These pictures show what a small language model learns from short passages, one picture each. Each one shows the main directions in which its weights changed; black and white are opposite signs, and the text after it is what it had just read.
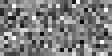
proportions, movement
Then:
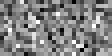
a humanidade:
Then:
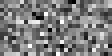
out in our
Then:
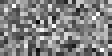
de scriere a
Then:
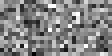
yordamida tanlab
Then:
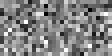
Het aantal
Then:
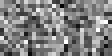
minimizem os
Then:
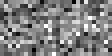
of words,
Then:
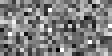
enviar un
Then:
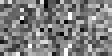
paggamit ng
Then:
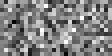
bunday boshloqlar
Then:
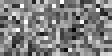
elecciones de acuerdo
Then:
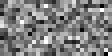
5. Considerações
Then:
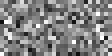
dan isteri; dan
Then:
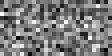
que o documento
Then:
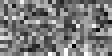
lluvias en
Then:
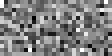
qurilish materiallari
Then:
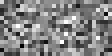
то второй и
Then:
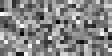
aynan shu
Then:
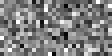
es zumindest als
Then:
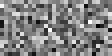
savol beradi:
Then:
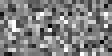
aufbrechen zu
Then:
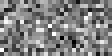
Gestión de la
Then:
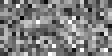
expuesto o,
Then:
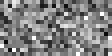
wir auf Basis der
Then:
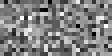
यह है
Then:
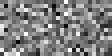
Боль местного
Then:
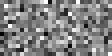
contribuyen activamente a
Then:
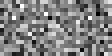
ва сабаблари
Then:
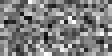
desempenha papel
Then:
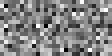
який здатен
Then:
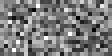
pembelajaran pada SMP
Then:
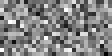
untersucht und mit
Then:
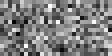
is carried out
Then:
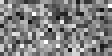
этган десак
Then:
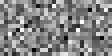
A onça e as
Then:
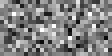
con Nairo,
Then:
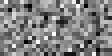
картину діяльності
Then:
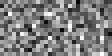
(il percorso
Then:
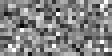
dilaksanakan pada
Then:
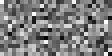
the natural sciences in
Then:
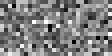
ijtimoiy faollik,
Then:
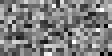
формування естетичної
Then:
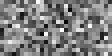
сортування –
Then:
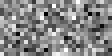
possuir instrumentos
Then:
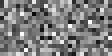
и мер государственного
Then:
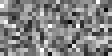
dve sesije
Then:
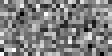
da Instituição em
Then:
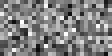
Ensembles des
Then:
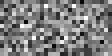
criasse um
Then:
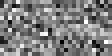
xizmat qilgan materiallarning
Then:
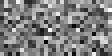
объекта 1
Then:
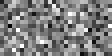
göre öğretmen performanslarının
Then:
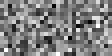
edema agudo
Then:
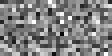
est un exemple
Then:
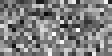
do que as empresas
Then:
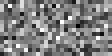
con i numeri e
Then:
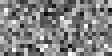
den R. v.
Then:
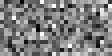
do seu aparelho
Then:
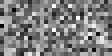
imkonini beradi.
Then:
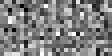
для надсилання
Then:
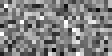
es sobre el que se
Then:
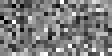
є ефективним способом
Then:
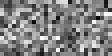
Faculdade de
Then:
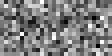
21st century
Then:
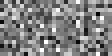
una muestra de 200
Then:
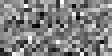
поведения будущих
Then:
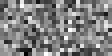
do Maranhão
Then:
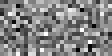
composition of
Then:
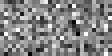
otra comunidad
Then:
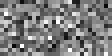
WHO, yaitu 20
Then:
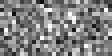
difficultés de
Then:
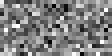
12 Robiya
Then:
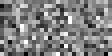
dikarenakan dengan
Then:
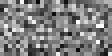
extensão para
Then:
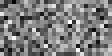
że wartość
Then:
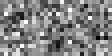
переработки, в
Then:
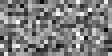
género en el
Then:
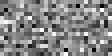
: **Quelle est
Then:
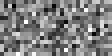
за спиною
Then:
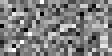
Románica y
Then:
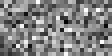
les implanta
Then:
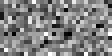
den Nektar am
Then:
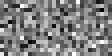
как вибрация
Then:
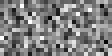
de Atenção
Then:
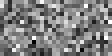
individuelle, mais sur
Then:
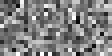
изҳори - 18
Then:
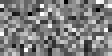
consultados casi
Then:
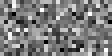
literary analysis,
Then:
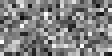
и ее социальные,
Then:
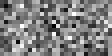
petiolaris H
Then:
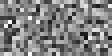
e criaram o
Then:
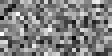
en la Región de
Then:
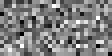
confirmons, pour
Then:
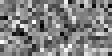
fetele au
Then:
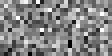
que muchos residentes
